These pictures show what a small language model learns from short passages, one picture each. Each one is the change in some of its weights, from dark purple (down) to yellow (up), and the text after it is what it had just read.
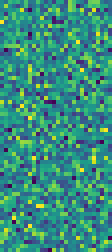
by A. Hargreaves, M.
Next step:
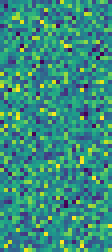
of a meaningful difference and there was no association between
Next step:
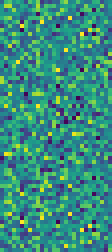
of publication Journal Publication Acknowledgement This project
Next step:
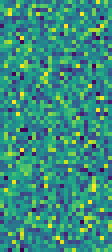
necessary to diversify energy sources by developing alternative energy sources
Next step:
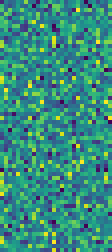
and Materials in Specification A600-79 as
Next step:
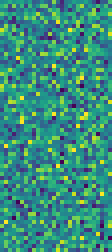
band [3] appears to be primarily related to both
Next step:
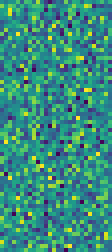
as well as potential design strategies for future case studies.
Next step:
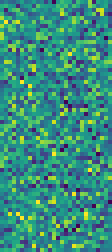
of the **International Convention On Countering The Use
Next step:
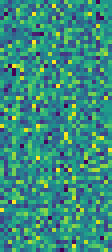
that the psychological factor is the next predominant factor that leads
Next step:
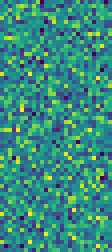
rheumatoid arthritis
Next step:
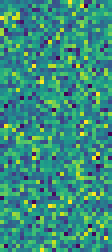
communication media such as video-conference and
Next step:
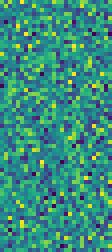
sustainability is key to environmental education (EE), understood as
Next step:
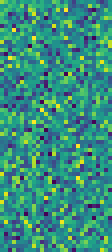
as shown in Figure 5, By real-time monitoring
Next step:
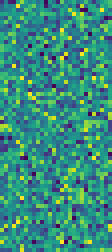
surface area (m ²) 59 m ² From
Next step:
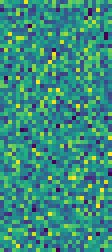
levels within a Change Laboratory intervention with teachers.
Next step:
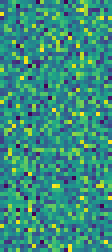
Anindita Das², Dr.
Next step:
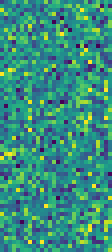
locate at Challawa industrial estate
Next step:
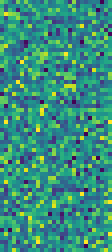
In addition, the FFT uses a memory in the
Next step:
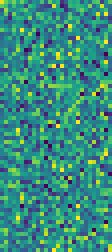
*Education for sustainable development* and/or
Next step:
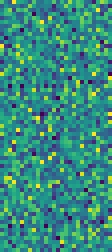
calls sequences. The study explains the differences and
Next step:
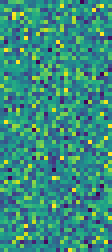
in cost estimation, yet they significantly shape the perception of
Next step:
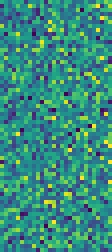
January - June, Page Number 13-19,
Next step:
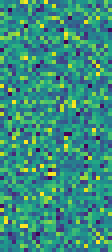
a worldwide problem, which is why different countries, through
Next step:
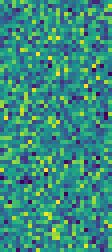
C is a combinatorial operator.
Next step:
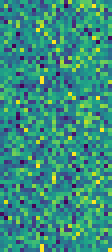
- rice (Ratna), rice -
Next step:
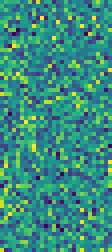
et systèmes de distribution des
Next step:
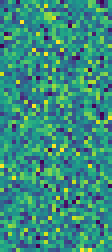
of Energy, Lviv National Agrarian University
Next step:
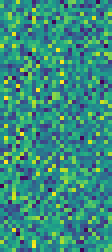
presented control topology, it is compared with an
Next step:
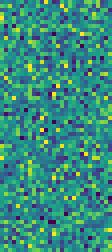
for each cluster size in the set {4,
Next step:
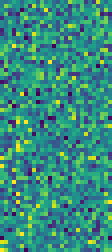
hurdles in obtaining permission for
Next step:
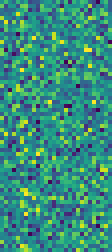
a basis to investigate word of mouth on an
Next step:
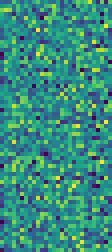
lupus erythematosus
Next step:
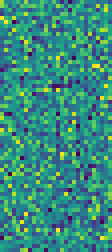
fixed model or a random effect model. The result shows
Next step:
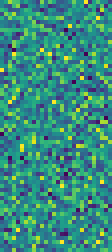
to avoid expensive repairs of the
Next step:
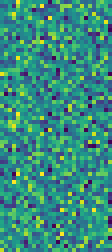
test begin in validation testing. Validation testing can
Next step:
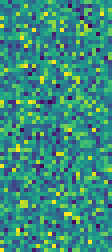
authorizes citizens and organizations to hire professionals to
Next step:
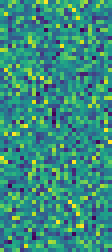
atoms. In cord blood, no differences
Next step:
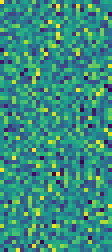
the participation of staff, teachers, and students in the
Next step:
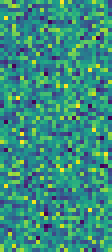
together are logically grouped together and/or
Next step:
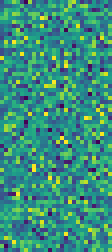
*Agnimandya*, prevent recurrence,
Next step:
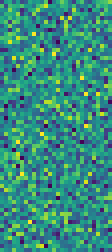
further association studies. Moreover, gene-gene and
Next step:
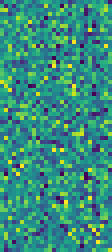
is modified during the different operation phases for two main
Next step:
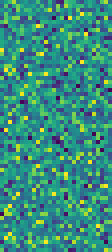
factors influence both their expectations and task value, thereby
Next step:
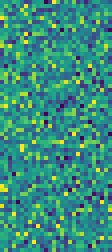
etc. Improved knowledge on mapping vulnerabilities to
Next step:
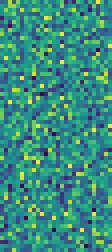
to compute the extracellular potentials with
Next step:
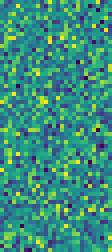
acid solution, the carboxy group even is
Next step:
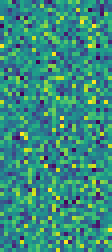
of S_2 : As shown in Fig.
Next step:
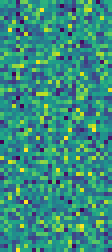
(WM), gray matter (GM),
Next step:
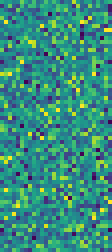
write, and integrate pictures. Since every image function
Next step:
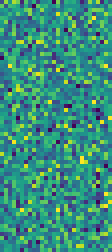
a communication process that has political implications and has political
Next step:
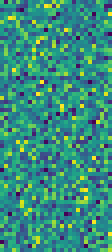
literature on SWEs pertains to the
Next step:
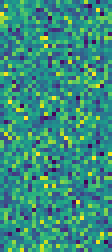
and Compliance with Perioperative Blood
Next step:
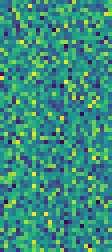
paper arises from the fact that while many empirical studies
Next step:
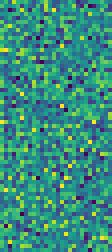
turbulent wake region behind an upstream
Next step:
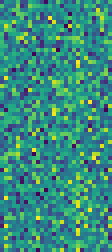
support and encouragement, molestation, and family
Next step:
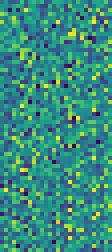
with the value predicted from the through-put and
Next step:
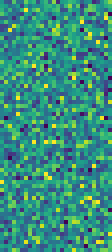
other farmers and experts in the region helps to grow knowledge
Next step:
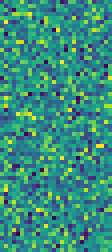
can be seen that the oxidation level decreases with an increase
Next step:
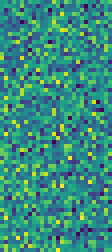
method on the summary statistics and on flattened
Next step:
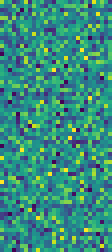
results are shown in Figs. 2(a),
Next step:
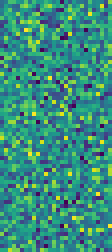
of the literature in two respects: **high
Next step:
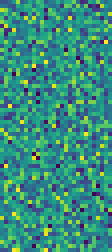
Developing proven instruments and mechanisms that will enable
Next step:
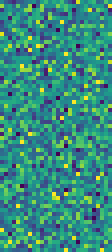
per year (6 month or 3 month intervals)
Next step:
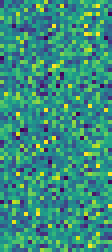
simulated fibre damage before fibre failures were actually recorded in the
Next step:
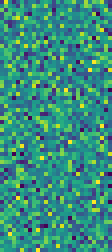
payments and services, I don't believe this
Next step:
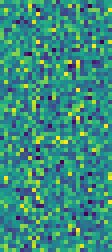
as the interaction with the tooling and possible material
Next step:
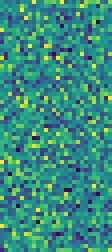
a farmer gave some seeds to another on the condition
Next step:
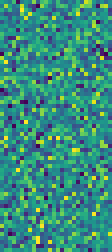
gain feedback on the visual design and allowed us to correct
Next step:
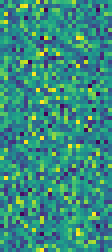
curiosity of individuals, enhancing environmental awareness, and
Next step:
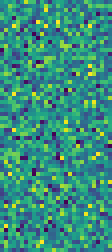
disrupted architecture with formation of regenerative
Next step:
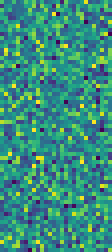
Raoul R, et al.
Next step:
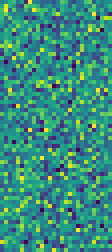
footprint tool 10 Aerosol and Black carbon
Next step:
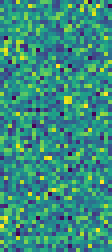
design. He is author of a great deal of research
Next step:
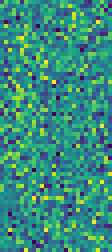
trends in research related to cyclic carbonates are reviewed
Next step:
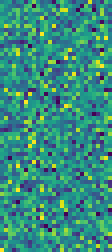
Palm Company Plc in Edo State,
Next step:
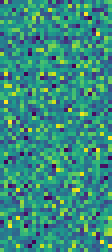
Fig. S8. Post-Hoc analyses
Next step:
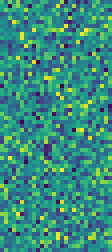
polyester thermoset resin is evaluated to form a
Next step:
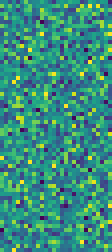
average occurrence of 22.8% in the
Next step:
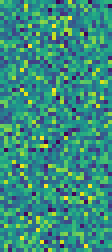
which turned toward the outside diameter pipe surface resulting
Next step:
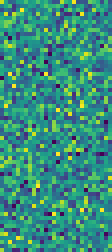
the diffraction rings and their spacing were
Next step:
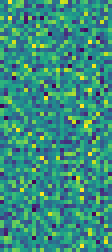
and publishing. Yet these innovations are the source
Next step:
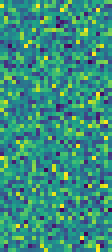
result, Indonesia has been forced to choose the path
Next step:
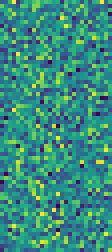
and transdermal delivery of these molecules is
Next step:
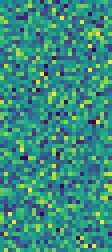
experimental measurements are given in the first row in kg per
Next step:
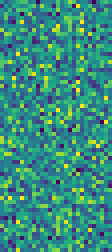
evaluation, and learning (MEL) approach.
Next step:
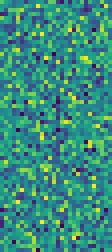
from typical silty-clay rice soils near
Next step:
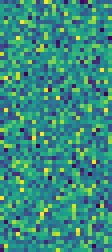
oil extraction from bituminous rocks before and
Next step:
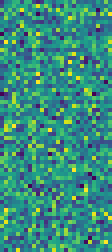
using the *Process Management System* based approach,
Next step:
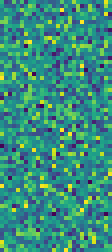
were applicants for substantial equivalence assessments and 1 for
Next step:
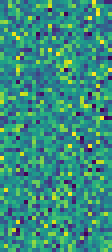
become an increasingly complex task due to increasing traffic,
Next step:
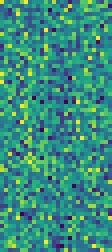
Pöllman K., & Seifer
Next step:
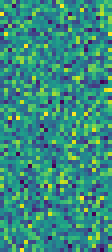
is acknowledged. The computational cell in Figure 4
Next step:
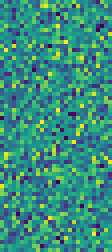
using descriptive and inferential statistics. The results of
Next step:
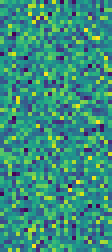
University of Minho, Guimarães,
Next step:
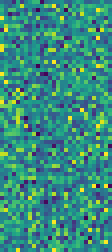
Undecided, Disagree and Strongly
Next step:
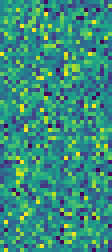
needling session combined with neurorehabilitation
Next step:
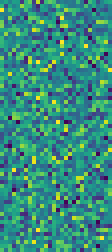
of photovoltaic modules is directly dependent on the type of
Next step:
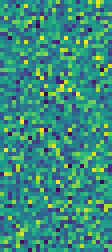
slides. Introduction This report records the determinations made
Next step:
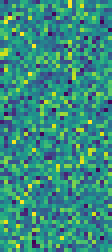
scored 0-1 and only four scored
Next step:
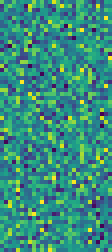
chloride solutions, viz. 5.5,
